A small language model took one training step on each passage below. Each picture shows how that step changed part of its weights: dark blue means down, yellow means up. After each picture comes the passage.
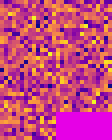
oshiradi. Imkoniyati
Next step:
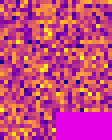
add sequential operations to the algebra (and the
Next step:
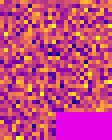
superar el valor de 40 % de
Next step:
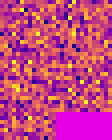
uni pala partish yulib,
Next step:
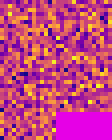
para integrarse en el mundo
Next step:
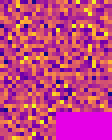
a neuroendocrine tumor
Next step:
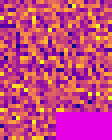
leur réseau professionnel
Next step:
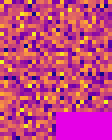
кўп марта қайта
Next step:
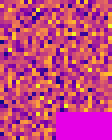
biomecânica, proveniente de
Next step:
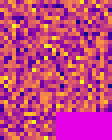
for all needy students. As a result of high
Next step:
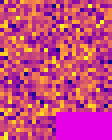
Після обрання маршруту
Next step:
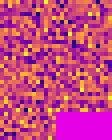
society with a high number of 6 million
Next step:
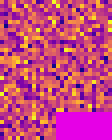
dementia //Science and innovation.
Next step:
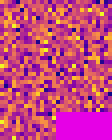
and ignorance. Analysis and
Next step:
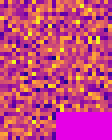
(1 credit) This class will help
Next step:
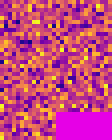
0$, comme le cot\'e droit
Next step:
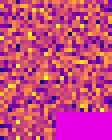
should also use digital technology for their preparation for
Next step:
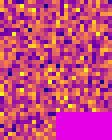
to prove that $\M$ is a complex manifold one
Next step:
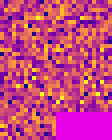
coated tablet^[6] Enteric
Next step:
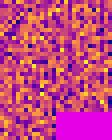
refer to [KMS]. We plan to discuss this example
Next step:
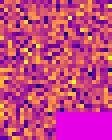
in sub-subcase 2b i).
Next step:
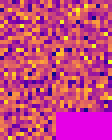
\psi(0)| < \varepsilon}
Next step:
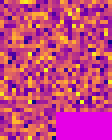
6. Сайр болон
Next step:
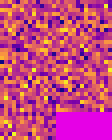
then one shows that it is an injection using the
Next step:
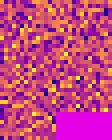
Rabobank is one of the leading
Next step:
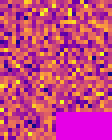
help explain stagnation in total factor productivity
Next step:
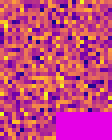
an open asset environment in Europe provides
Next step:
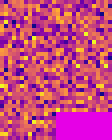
of $\ominv_3$. The involution on
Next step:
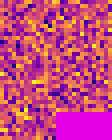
l'isomorphisme est unique. Donc
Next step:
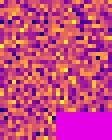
illustrate that the jDE/best/1
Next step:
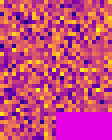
quadrature rules, while valuable,
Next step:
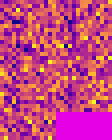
tant que tel n'est pas un
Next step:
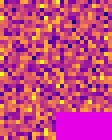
Généalogies. M.
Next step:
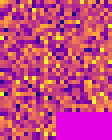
of the service loads and conditions on the
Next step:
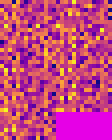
dan etika yang tinggi, tidak
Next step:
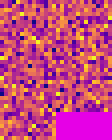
finite type invariant of (at most) order k if it
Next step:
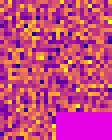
the present study was to compare the effectiveness of
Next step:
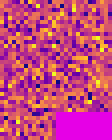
modelos de gestión de talento
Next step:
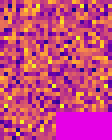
Journal of General Practice*. 2017 Sep
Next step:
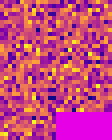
authorship) This article is 100%
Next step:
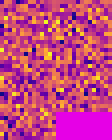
face is made up of a complex network of
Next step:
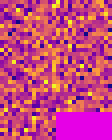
ta'lim trayektoriyasini
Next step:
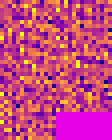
we are about to define to the set of real points of
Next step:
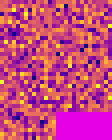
steams, Departments of Education will be
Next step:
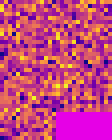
the issue of sometimes producing too much
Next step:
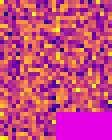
rest of them do not. One can see that
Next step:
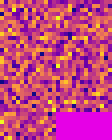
interests, abilities, and environment as well as
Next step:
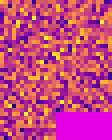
38 children during a 5 months period
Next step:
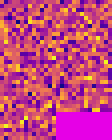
\(\L'\) has the properties 1 and 2,
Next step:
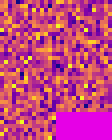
but later expands to multiple lobes of
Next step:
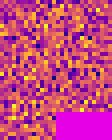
formulations containing the silicon-based
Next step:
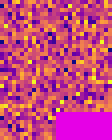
various combinations of polar solvents. The
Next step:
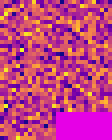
, \end{align} and \begin{align}
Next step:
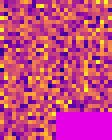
la rentabilité dans le concept de
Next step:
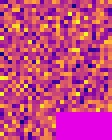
other interesting news. Stay
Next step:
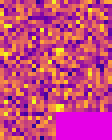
are flat. We have the chain of exact
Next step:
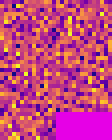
believe that Freemasonry helps
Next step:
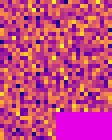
content, 5.5 to 9 % fat and
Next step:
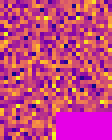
bardziej otwartej
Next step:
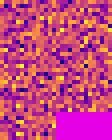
} \begin{document} \newpage $
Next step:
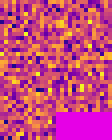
accompanies the draft of the RM
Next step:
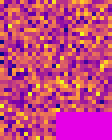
amor e a harmonia entre os
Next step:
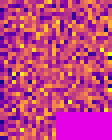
fazla koltuğu
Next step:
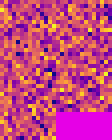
ўтиш рационига
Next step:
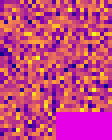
direction, were relatively low. On the contrary,
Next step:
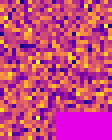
Giga bit per second GeV Giga
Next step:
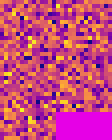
make up for the shortcoming of the rational
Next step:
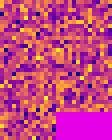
type of data. Therefore, the rest of this paper
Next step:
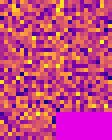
by rotating the feed along a circular
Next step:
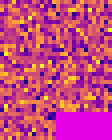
relevant particularly when the time between observations is
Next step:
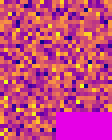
Fourier transform of $u_+^z
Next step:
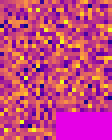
at the call of my Europe executors.
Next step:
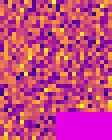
періодичне. На
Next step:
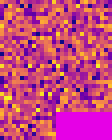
aspects – aspects that are
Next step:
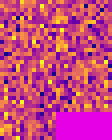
water into the street and cooking water into
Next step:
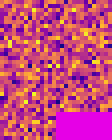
were significantly associated with uncontrolled
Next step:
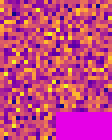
in Pakistan, Students medical
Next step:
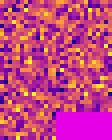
of these gaps can significantly improve an
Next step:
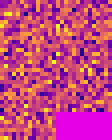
\leq X_{i+1}^q$, it follows
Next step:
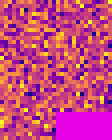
be taken into account in this activity. To do
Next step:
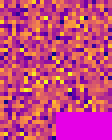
\noindent{E-mail address: \em
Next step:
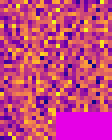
our life. . She beautiful
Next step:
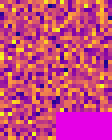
increase in outdoor areas. Statistical
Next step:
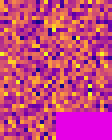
$s\leq t-2$. By Lemmas
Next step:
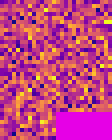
oiseaux marins comptent parmi
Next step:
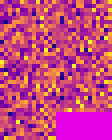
va amaldorlarning unvonlari,
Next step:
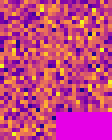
Brasil, los conquistadores se
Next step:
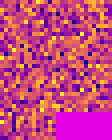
delicate.⁷ According to
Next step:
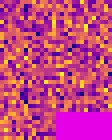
molybdenum by vanadium in
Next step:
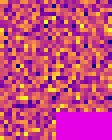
2.** Oscillograms of
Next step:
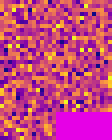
among diverse partners, products, and services to
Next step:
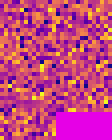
salt and other materials can also lead to
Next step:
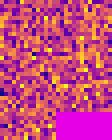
Universit\'e Louis Pasteur\\
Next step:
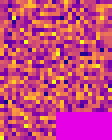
Inggris ke dalam
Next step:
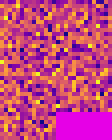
sosial yang memberikan dukungan
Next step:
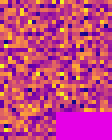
- ✓ сайтни
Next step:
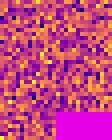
el segundo, una fuente de
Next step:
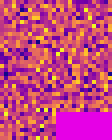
6 with 0.1-unit steps and distances
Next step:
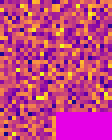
not produce but sell to market which is about
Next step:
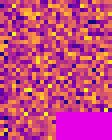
for an n processor architecture is a
